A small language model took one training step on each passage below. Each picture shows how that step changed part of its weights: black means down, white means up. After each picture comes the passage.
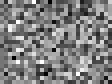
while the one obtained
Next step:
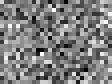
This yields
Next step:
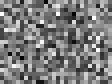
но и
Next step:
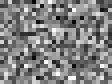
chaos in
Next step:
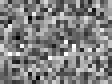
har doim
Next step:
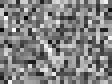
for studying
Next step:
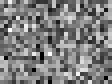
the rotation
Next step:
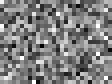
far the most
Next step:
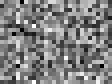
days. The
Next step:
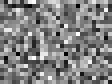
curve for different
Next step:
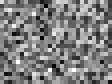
make the
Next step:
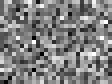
aim of
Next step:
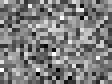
one expects
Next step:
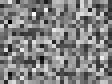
of the state in
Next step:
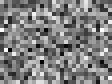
of the final
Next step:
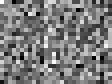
interactions is
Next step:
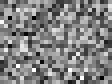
discussion of
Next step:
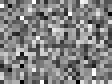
higher spatial
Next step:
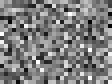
it over to
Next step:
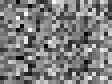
these functions
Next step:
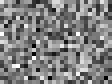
the basis
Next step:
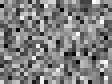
4 Variation
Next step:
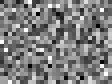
studies, we
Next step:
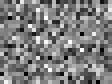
LED sources
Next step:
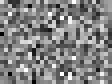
between Cultural
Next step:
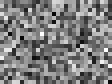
to the same
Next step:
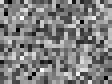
the reported
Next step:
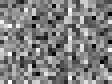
diffusion for
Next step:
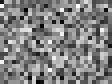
are subject to
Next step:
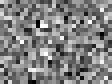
The lensing
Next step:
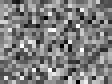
Danish of
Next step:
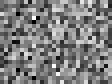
become an
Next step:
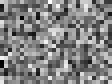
for electronic
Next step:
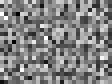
and supporting
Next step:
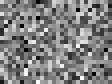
the data, as
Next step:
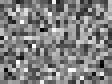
realization of
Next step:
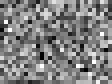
that conduct
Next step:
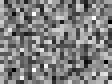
image and the
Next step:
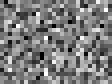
MAD is
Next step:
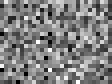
system. On
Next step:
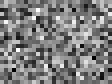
and 15 charge
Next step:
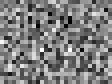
From this,
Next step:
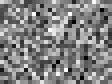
type of
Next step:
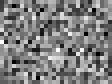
having the
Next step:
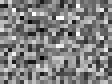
in the reduced
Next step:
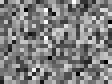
and required
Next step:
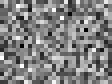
del sector
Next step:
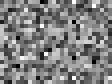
below $q
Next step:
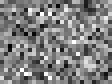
out. It is
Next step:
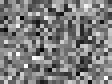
For the first
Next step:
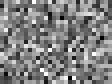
ezek a
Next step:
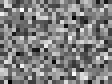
se está
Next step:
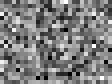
these reflect
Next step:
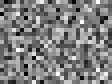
were obtained.
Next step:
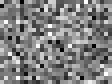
properties values.
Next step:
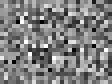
strains and
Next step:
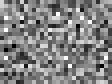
se danas
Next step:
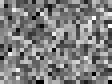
there was sample
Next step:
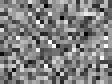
and ease of
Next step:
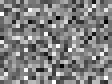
круп и
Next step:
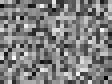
the recent
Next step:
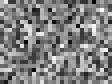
aims to
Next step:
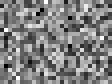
| Net |
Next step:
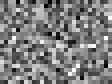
be reviewed
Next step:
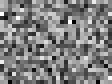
für die
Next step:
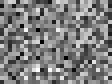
which is associated
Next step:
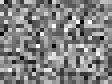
divided into
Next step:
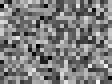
full hard
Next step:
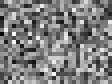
for measuring
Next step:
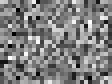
act as
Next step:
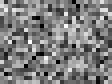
do texto
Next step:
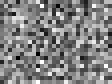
this component
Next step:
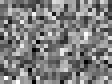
of magnetic
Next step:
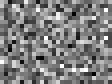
and can be used
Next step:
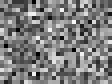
an optimal
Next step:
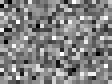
be discarded
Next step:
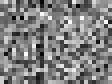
ist er in
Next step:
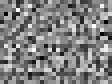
induces a
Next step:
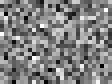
being studied
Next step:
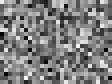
the full
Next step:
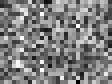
transition where the
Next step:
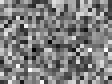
the minimal
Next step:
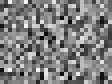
At this
